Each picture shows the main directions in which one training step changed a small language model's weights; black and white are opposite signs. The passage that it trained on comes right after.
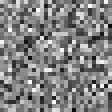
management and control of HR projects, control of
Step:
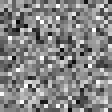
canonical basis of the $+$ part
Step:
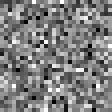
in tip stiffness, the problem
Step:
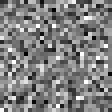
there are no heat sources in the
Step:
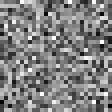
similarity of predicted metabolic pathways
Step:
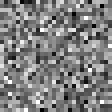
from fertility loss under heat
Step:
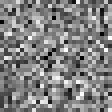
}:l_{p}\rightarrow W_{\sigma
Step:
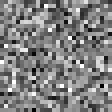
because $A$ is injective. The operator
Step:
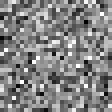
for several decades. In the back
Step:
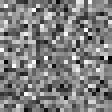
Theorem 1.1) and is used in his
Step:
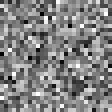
reading of Anderson et al.
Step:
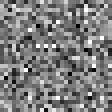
time for conducting the research and the lack
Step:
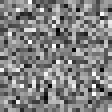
lemma \cite{kelley}, p.
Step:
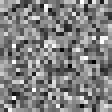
accept to pay compensation.
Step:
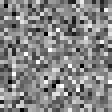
Un morphisme $A \longrightarrow B$ dans
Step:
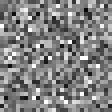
shape parameters are the same but there is a
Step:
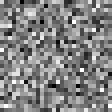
social networks. In this paper, we are
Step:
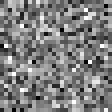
that, for all $h\geq
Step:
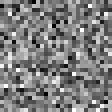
not by comparing experimental spectrum with
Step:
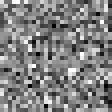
glumosa* and *Senna
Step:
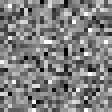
women continue to live in a state
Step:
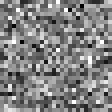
$\theta \ge 0$ the trajectory
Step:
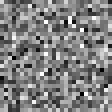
With accumulation of experimental data on
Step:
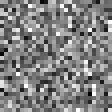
used for structural damage
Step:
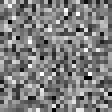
negated by the 0.8 weight
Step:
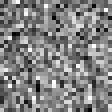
the buoyancy forces from each
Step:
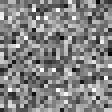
2 \int_s^t \dot
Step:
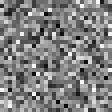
need to adopt environmentally friendly
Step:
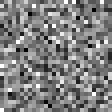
institutional human ethics committee,
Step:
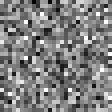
between the corresponding De Rham moduli
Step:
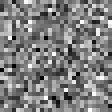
mass flow sensor (weight)
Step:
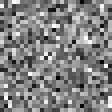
cells^{35, 36}, supporting
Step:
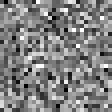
plane with a cut along the nonnegative
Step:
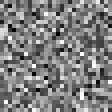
and disseminates information from
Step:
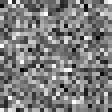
the story of its "other" while
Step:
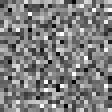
flask, even my internal
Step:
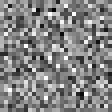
experiences and knowledge between all those involved;
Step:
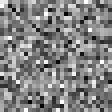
Unlike Origen, Theodoret
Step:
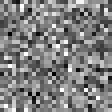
preconditioner to the PP system is
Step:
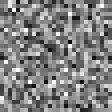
ideal $\langle\rho\rangle$ is
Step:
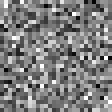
an Allen-Cahn control problem
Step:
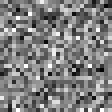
schema \[\mathrm{\neg
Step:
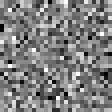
with $k \in\cC$ are
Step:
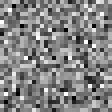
and the coupling is successful at step
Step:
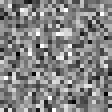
stay in stretching for
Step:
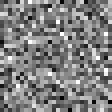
contrast, for the Spanish data,
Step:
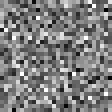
the cancer group (53.3%
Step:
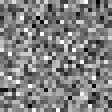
a set of integrable holomorphic vector fields,
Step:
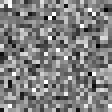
“Extrusion”, while for the
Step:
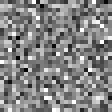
calculations, addressing the truncation error
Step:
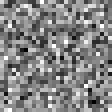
common objective of improving the patient's
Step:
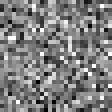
control, vehicle control,
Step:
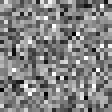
controlled diffusion process defined by \be
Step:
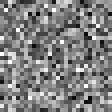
and thus the claimed transversality for
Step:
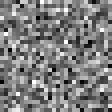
has been developed to relate electron density directly
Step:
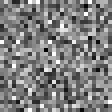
plumbing basket number by
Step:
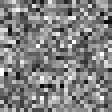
Let $R_n={\cal
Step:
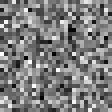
complex of sensor devices in
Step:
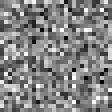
utilization of microcredit from micro
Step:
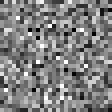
impacts all societal groups and has
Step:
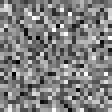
numbers, with varying bias rates
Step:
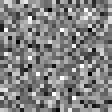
are judges described in impressive
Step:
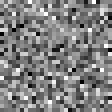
decided only by themselves
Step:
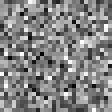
understanding of the image and so on until the
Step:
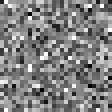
They are also used in industrial processes
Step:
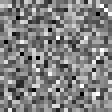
the rest of the three ports are used
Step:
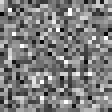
the functions $\SF_X,
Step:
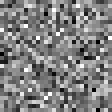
isotropes pour cette forme
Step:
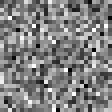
to fracture, and by extension component
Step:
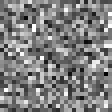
this, one has to be able to continuously
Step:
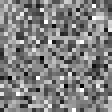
need hardly remind you of the
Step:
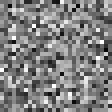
$n\in\mathbb N$. For
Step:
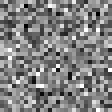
spontaneously or through a reaction
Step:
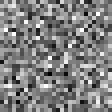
data before any phase unwrapping is
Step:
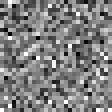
among those who can afford the
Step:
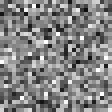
constructed in Theorem \ref{thm construction}
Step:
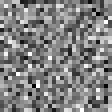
realizing that he is asking those questions because
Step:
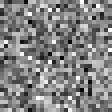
the agricultural students had high level of
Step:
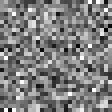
conjugation $$ \sigma_0\colon
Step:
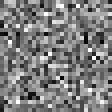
also evidence that the dsRNA
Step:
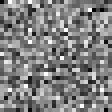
teachers, and learning materials remains limited
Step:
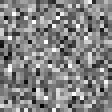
to $T \rightarrow T + dT$
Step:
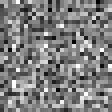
Ali Rezaei [4],
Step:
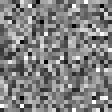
C. EFFECT OF
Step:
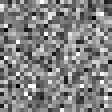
Inulin Opinion of the
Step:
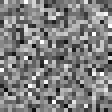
recommended radium concentration permissible
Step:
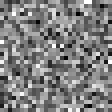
quantities independent form the choice of the coordinates.
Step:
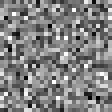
of $P_0$ obtained from it by
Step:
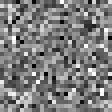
\Psi_\Dset \right)_- <
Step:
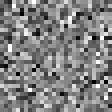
development and the protection and enhancement of
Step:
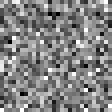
Hamid Sumiea¹
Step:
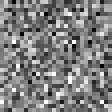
number $\lambda^{\mbox{\scriptsize
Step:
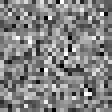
However, its limited write endurance and higher
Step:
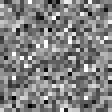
predicts task-conditioned parameters of
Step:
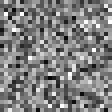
chairmanship of the board;
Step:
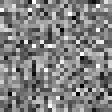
$\lim_{n\mapsto +\infty}
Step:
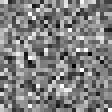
individual participants included in the study.
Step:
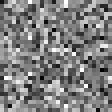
this behaviour may be conscious or not.
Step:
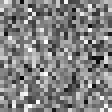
malnourished hospitalized patients
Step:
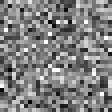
El muestrario ha
